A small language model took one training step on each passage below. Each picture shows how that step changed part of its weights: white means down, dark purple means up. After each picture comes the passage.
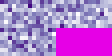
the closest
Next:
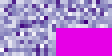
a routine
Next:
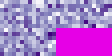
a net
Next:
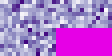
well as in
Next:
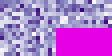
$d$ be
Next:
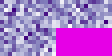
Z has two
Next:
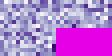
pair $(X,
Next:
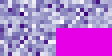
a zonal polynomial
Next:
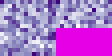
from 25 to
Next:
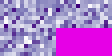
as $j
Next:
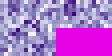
much more
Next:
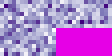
regularity and the
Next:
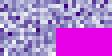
that any quotient of
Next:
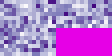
underlying log ring
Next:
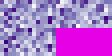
adapted to bounded
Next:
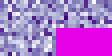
$\alpha$ y
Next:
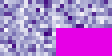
is no condition that
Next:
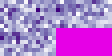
or the choice of
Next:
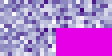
each of these four
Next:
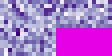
One can easily
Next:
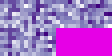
ready to describe
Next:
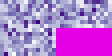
tail of the
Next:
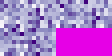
$S$ and
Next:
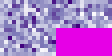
origin: \[
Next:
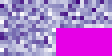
increase the
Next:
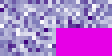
which also hold for
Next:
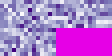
sets it also follows
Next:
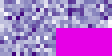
The Chinese
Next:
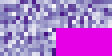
checked, given
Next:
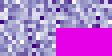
(which also
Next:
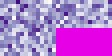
satisfying the conditions.
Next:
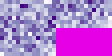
this direction. Let
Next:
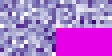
note that if a
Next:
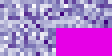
SSM to
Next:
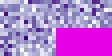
image of the embedding
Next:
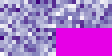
finite group. Let
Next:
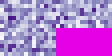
of depth
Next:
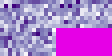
simplicity, we
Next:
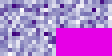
is precisely the statement
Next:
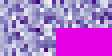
global differential geometry.
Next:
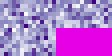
D'$. It is
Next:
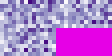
number of papers
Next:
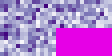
the fundamental solution of
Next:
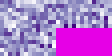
\hfill \lemma
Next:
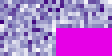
must be an
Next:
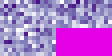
one singularity on
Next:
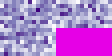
denotes the complex
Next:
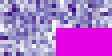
From the fact that
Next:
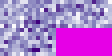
omit the
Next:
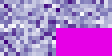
and row, which
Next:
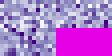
of $G$
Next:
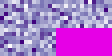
exchange matrix in
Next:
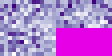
an adjacent
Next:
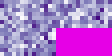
{\it infinite
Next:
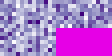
for all $y
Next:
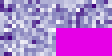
by the diagonal sequence
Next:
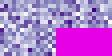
that $\Phi$\
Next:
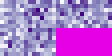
G$ commuting
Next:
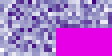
height zeta
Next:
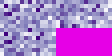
together with the
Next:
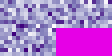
moreover $$
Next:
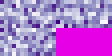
2 \alpha
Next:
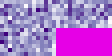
The proof is given
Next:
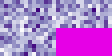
$M$ is
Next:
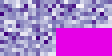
was partially supported
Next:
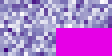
this Section, as
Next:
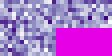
analyzed. This
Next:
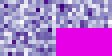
is equivalent to
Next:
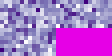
vertices of even and
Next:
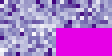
having $n$
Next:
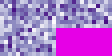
The different behavior
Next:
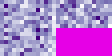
is computed. As
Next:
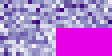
with the same
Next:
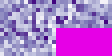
prime. In this
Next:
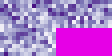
check that the
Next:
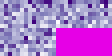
not know of a
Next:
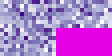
It has the following
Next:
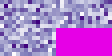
with vertex set
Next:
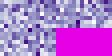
in Sections
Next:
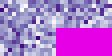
exists a trajectory
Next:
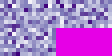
can be obtained from
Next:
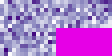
See Figure
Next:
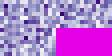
copies of
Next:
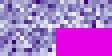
in two dimensional
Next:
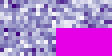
\right] =
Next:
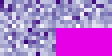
by another method in
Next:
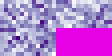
\par For
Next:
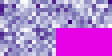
subgroup $\Gamma
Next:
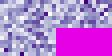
runs over
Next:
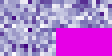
set of $s
